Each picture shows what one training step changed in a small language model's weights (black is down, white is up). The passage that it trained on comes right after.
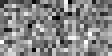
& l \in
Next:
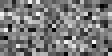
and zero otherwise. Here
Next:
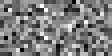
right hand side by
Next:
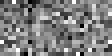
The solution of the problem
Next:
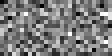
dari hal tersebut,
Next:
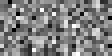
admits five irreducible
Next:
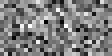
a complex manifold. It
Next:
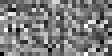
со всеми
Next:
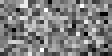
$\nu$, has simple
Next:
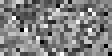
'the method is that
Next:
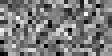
ao que parece,
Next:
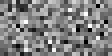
libertação da
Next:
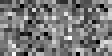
НАН України,
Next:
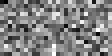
kerakli natijaga
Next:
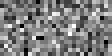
%Warning: cannot
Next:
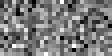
Note that we obtain the
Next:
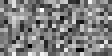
to be effective, it
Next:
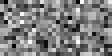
y se adapta bien
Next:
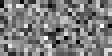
\smallskip {\sc Proof
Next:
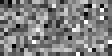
include complements of essential
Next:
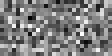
there are only finitely many
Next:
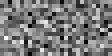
e comprovação
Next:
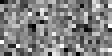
qozonish yoki
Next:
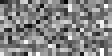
risultati della
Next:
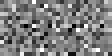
melanosis de
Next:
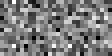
Let $k: U
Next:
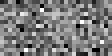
dan persiapan dalam
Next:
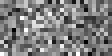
$t$. For every
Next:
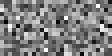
a integralidade, a
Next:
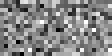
de garantir
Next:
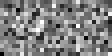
order of points on the
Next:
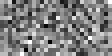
expressão pronominal
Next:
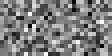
ein weiteres
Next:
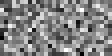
the proof of Proposition
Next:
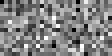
topgan barcha
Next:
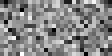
body mass index
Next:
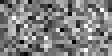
for $x=\langle
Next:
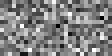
образования*, 2
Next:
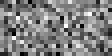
several convex sets, a
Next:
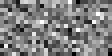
de una institución
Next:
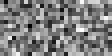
eu des changements
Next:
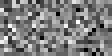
the Mackey
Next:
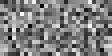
tune this estimation
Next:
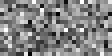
o Grupo
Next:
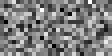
in the system. For
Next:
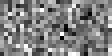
estetik hamda ijtimoiy
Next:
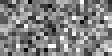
for which the eigenvalue
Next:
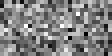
\quad t\geq
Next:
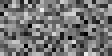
R. Adams,
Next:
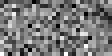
& Pamela
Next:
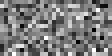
is, by definition,
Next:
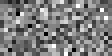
origin $\theta$. A
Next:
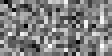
va madaniyatini
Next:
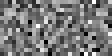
Quentes, e
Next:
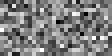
taxa de
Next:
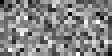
different of $\alpha$
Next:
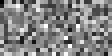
\leq k_i
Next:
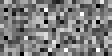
(with the above assumption
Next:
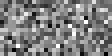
with the nonlinear terms defined
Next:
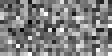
asymptotic expansions on these
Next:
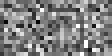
in subgraphs
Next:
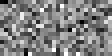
harf va butun
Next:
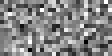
el número
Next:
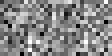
feeder are
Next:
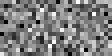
in. Material:
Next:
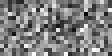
respectiva base de
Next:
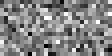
{\bf Problem 1}.
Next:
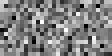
dibilas dengan
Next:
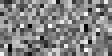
czas nie
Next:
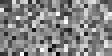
the size of the rational
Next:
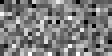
three distinct partitions with
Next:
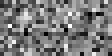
Law Press,
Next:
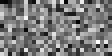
nonzero contribution. Then
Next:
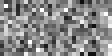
shaxslar tomonidan
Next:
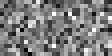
Banach space of density
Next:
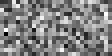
the $n$ vertices
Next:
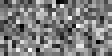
presented several equivalent ways
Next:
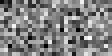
both the $\omega$
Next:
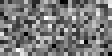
referência a Da
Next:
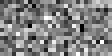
Davlat transport
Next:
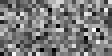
educando, uma vez
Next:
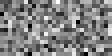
Cu toate
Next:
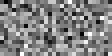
va sho'rlanish
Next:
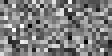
vacinal foi
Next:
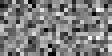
Thom isomorphism gives
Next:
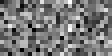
Notice that by
